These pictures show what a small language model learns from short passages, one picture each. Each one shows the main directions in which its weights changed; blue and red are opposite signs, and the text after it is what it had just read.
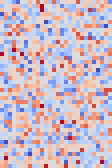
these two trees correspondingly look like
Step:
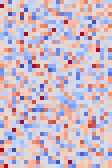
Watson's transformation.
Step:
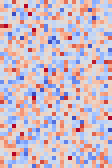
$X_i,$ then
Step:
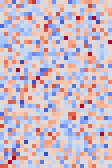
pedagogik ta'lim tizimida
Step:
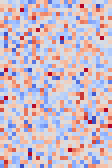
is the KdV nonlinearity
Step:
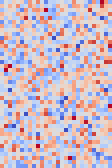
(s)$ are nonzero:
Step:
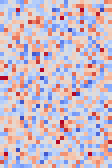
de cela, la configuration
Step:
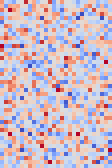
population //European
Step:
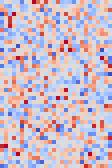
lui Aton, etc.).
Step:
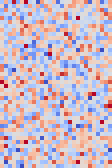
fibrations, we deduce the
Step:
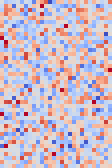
there is a scattered
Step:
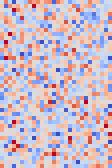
$\Om$ fixed. Its
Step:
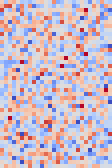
ta'lim innovatsiyalari
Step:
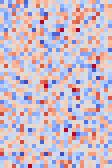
weight system. \section{The
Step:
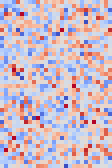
bog'liq. Eng keng
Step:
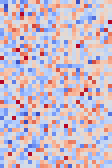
outermost elliptic LCS
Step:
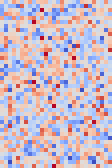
question of whether mixing is
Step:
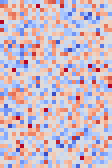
sentido vertical, generalmente en
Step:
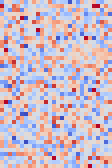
a identificação precoce de
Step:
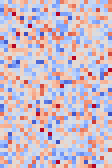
detailed explanation of
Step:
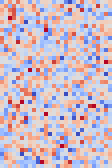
alcanzando 25 m de
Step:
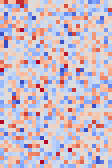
s, t, \lambda)$
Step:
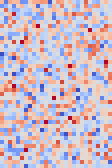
dil ve üslup
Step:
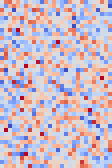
teachers. Also, in
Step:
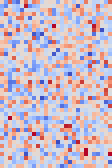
of known points must be provided,
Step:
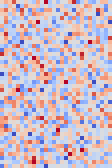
circles." Theorem 1 provides
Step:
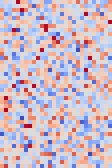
$\ell$. Then the following
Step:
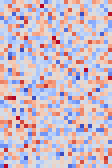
$\Phi \mapsto -\Phi$,
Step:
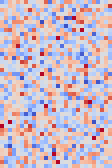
in most patients, to
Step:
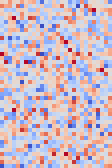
from a small interval about $\rho
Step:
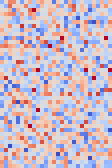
\begin{proof} Let
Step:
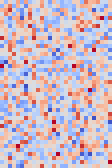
of $f$ to a mapping
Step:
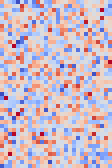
e violam o direito
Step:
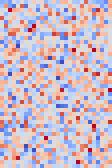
minimum whiskers correspond to the
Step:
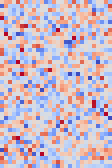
formulation for frictionless
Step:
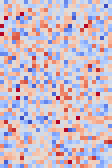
tecnologías respeten y
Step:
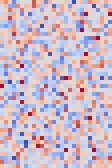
sanasi oralig‘ida
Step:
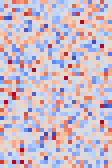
electric power network can be
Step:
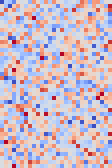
В. Смотровых
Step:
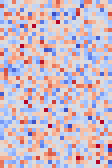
huwshı basınan
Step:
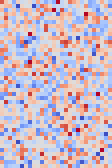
se desdobrou na
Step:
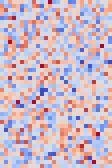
tudo o que nelas
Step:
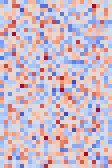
a tradução de alguns
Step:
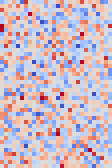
\section{Abelian varieties
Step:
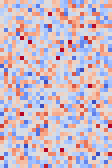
equation $$ x_2 \cdot
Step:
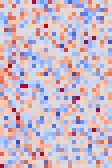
a concordância entre as
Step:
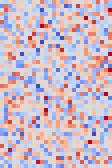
\end{teo} Let
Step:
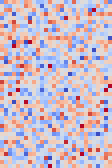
and type \(B\)
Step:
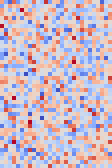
pembelajaran yang dalamnya
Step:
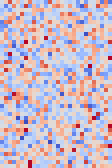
to the same {\em almost
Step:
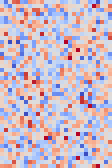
deyarli yarmini
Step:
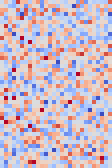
A. Signori,
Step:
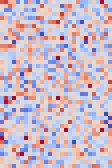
и статические методы.
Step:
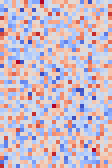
between planes. \\ - The
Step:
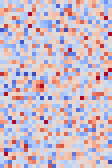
& \left. \quad
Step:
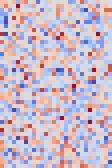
a preservar tu identidad?
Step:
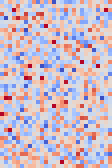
ne bénéficient pas des
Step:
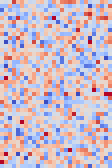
generalizado de ordem r
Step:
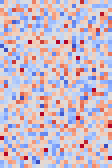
identity. Keywords:
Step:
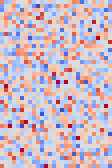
commutes on objects.
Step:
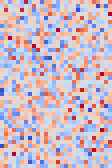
berish uchun raqamli
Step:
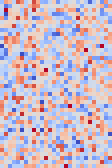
людей. Тож,
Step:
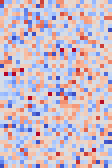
celdillas. Las
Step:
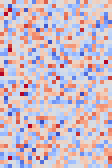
of $1/\Delta$ and
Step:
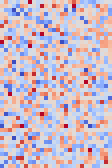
результаты. Ключевые
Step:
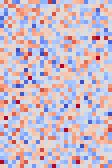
only up to multiple leavings
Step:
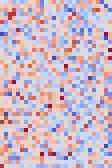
polarização durante (e
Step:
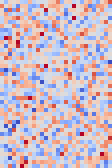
реагування Зниження
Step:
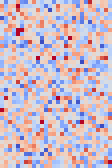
carried out directly on experimental
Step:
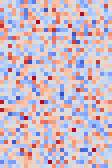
containing the following text:
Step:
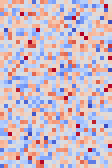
(81) ham joy
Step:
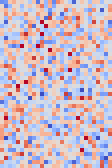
não contra uma agressão
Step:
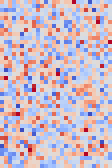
dinâmico, que se
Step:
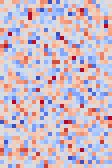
saline and arid conditions.
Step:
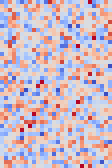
por separado con cada uno
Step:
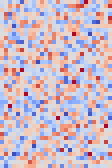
shown. Second, for the
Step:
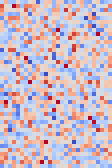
pudesse oferecer um
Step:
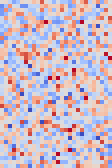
boshqa tashqi iqtisodiy faoliyat
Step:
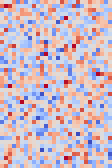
of the antipode when
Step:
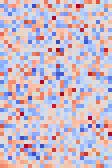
with probability $1$ for every
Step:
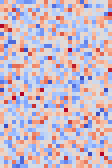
to an extended node may be
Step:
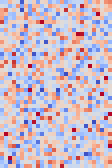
da Segunda Grande
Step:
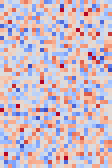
subjetividades, o
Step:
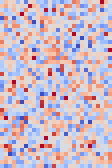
$\Hy$ is not
